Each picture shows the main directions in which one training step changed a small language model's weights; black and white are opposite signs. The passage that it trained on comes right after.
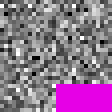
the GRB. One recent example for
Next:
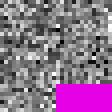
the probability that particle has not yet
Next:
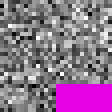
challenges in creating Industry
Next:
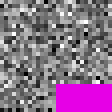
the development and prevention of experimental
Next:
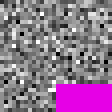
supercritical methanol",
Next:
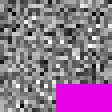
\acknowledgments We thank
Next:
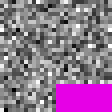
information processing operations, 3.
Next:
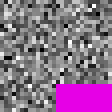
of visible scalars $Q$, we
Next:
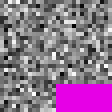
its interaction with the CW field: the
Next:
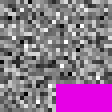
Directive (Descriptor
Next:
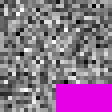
solution comes back to itself after
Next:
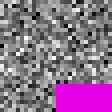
calibration approaches involve measurement
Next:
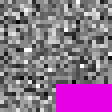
field (GAATTC
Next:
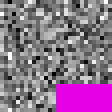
et al., (2012) define job
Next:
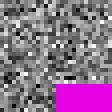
in the above quotation of
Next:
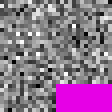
a grid for preparation of high
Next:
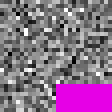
is no conflict of interest.
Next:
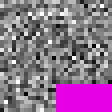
of patients is the one used for a
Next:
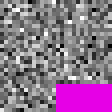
state. This is illustrated in
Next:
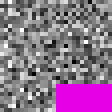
(Buss et al.,
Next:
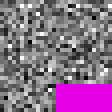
stage trains on the labelled
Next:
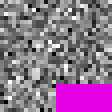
and the brown region corresponds to a
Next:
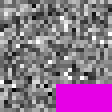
of the day, we know what
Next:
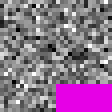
factor greater than $0.9$ are
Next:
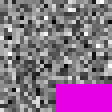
Life Expectancy
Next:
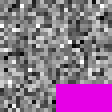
transmitted infections. OOC
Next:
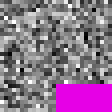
in inverse powers of the
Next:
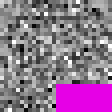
from the corresponding sequences ox and
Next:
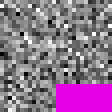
drought and extreme temperatures.
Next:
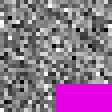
relatively large graphene
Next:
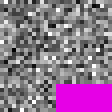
presentation software mozaBook
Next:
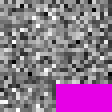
determining the weight coefficient k_2
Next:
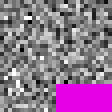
relation (friction law) is
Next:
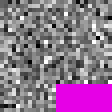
\centering \caption{Running time
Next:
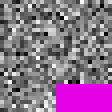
rate of accumulation to start
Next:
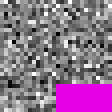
plausible underwater feature. We
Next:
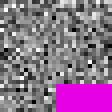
well-localized. Therefore, the
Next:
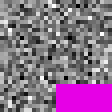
EU emblem must have appropriate
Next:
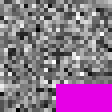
continuous lines correspond to analytic expressions provided
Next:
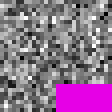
and MC planned the research,
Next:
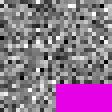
a specific customer segment, and they
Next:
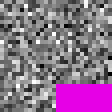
are people from different worlds. Their
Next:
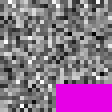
We understand that this work broadens the framework
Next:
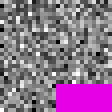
minima coexist. Within
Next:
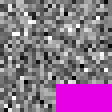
secs, which is less than
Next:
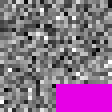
\begin{equation} {\partial \bar
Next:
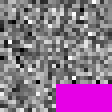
past earthquakes, and
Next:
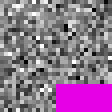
subject for HUFU students from
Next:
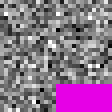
the norm-$1$, the
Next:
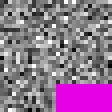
and correction. We called it as
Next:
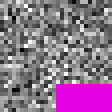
\rightarrow D_{s}^{\ast }\gamma
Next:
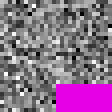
as a 'learning institution' that
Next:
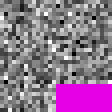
good practice, and further improve the
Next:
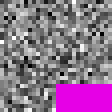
supply/absorb enough
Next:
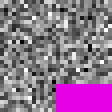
ethical laws and rules. They
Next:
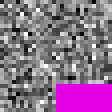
a height). The thick disk has
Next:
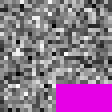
customers. Hence, the associate
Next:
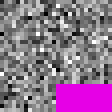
analyzed using regression analysis to understand the
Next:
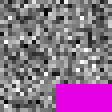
the particles size in magnetite
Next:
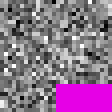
quartz fibres 13.0 ±
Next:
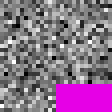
algorithm commonly used in Natural Language
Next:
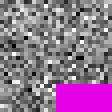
MD process is $1\times
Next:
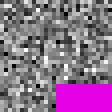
thus the CO vapor is
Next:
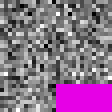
have all needed material and use the correct
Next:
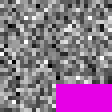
available for electron. This may be due to
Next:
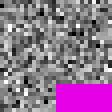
when subject to varying levels of
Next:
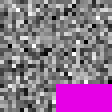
Methods b for details). The results
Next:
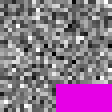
activate various organic transformations to
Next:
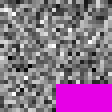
banks by offering supporting
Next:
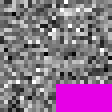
by the changing opacity of He
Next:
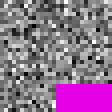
(Martens and Berner
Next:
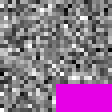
that EMF exposure in
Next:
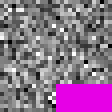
the trends were calculated by least square
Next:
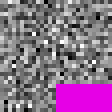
which is the difference between the observed and
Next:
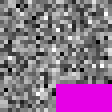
334 PCASP MEAN
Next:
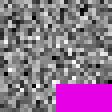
We therefore studied a simple scalar model with
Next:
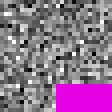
the three photon tests together. We adopt
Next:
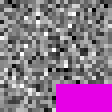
margins and grey centers,
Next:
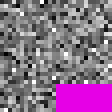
\\ American Federation
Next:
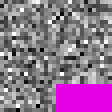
stability in the reconstruction processes of
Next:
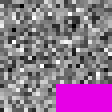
learning; for example, climate
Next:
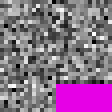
of theoretical and empirical sources, the
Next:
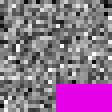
transform has already been used in the
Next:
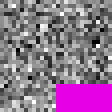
the framework of the Proficiency Test
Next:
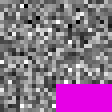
serpin; digestive
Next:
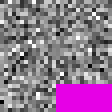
partition function in the proof of its
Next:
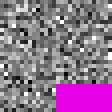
provided references and definitions on
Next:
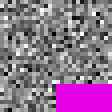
that was not utilized during the training or
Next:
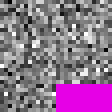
the next burst of messages without
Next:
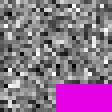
for the Milky Way
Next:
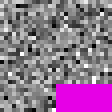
road tiles, and uniform radiant
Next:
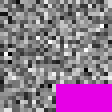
reduced forms which slightly decreases the
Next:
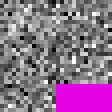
connection may be universal.
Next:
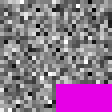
of Ministers. This
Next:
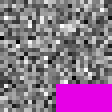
array of packet buffers
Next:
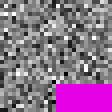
the scarcity of free electrons and
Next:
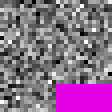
aqueous extract of the
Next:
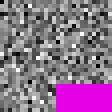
film CdTe solar cells.
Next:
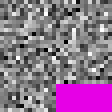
\normalsize \begin{document}
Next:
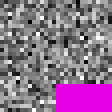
more details.} encoder compresses
